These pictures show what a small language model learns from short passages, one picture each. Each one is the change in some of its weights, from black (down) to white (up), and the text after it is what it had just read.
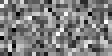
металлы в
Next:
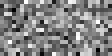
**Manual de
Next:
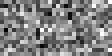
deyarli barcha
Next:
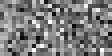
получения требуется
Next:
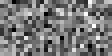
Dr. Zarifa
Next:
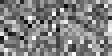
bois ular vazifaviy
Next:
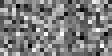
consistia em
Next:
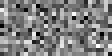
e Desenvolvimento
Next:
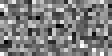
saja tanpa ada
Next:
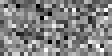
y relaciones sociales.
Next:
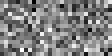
dieses Modell in
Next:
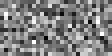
Modereer de
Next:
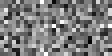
boa educação em relação
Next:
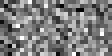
–, que se
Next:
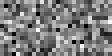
va tarbiyalanishi
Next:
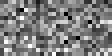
olingan novdalari
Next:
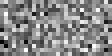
Demonstra busca
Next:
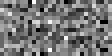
может быть сведен
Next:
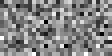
assim estão dispostos
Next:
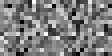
ega hisoblanib
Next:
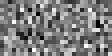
han ganado
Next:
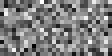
samarali natijalar bilan
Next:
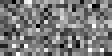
et je vais sur
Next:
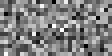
Dignam J.,
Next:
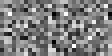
ва биологик
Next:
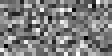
krów mamek
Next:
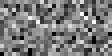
o‘quvchi yoki
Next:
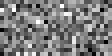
in trauma.
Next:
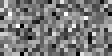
— дещо
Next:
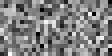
conocimiento y mejores
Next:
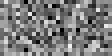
A. Gradient
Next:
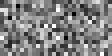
realiza a través
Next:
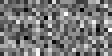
а также, с
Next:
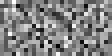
diagnóstico se puede realizar
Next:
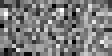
na perspectiva da formação,
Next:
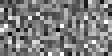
действий является.
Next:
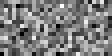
forma lógica e
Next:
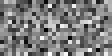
заведений и
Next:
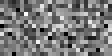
für mich wichtig
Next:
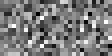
данное исследование
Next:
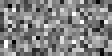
adaptação do ensino às
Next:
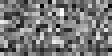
na próbę
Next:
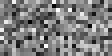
3 numaradan
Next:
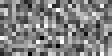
Universidad de Humanismo
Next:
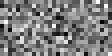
to Promote
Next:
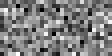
no Brasil desde os anos
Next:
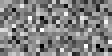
в силу
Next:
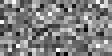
la réputation de
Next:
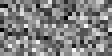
de Venn Para a
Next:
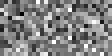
in the form of a
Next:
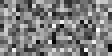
ve kayıp
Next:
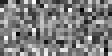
ruang lingkup
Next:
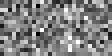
jihatdan terminlar
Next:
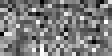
рішення суду)
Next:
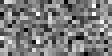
%, цукри
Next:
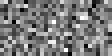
10. Баранов
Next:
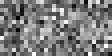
yang menindas
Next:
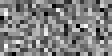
și de gesturi
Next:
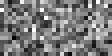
pengaruh terhadap
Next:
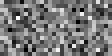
jihatidan boshqa
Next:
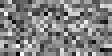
the Critique of
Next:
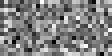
kanaldagi suvning
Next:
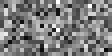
operatör ara
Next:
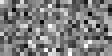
разрывы и
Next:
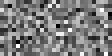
с его влиянием
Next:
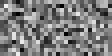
devoted to the
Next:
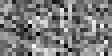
covers the
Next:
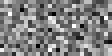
ишларни фермер
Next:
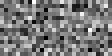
r , hubungan
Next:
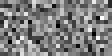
mumkin. Bular
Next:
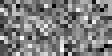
que se serve do
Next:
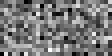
еще и о таких
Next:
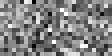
maydon suv
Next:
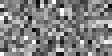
van praktische
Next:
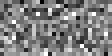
tiennent normalement
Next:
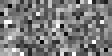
memperbaiki atau
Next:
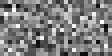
à ces constats,
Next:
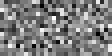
se analizarán
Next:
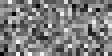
estática, mas que
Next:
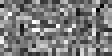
- понизить
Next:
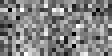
nube de cada
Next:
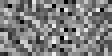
ega bo'lib,
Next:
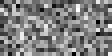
que se dedican
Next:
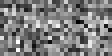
positive impact.
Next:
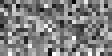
que les presentan,
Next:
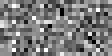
G. Umumiy
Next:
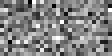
dalam UKM
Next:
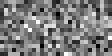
educativo, más
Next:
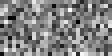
cultură ca sistem de
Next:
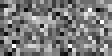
literario, se
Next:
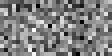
future teachers
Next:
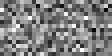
— o’quvchilarda
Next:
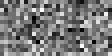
W. W. The
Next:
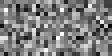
temperatura e
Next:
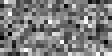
за лактацию
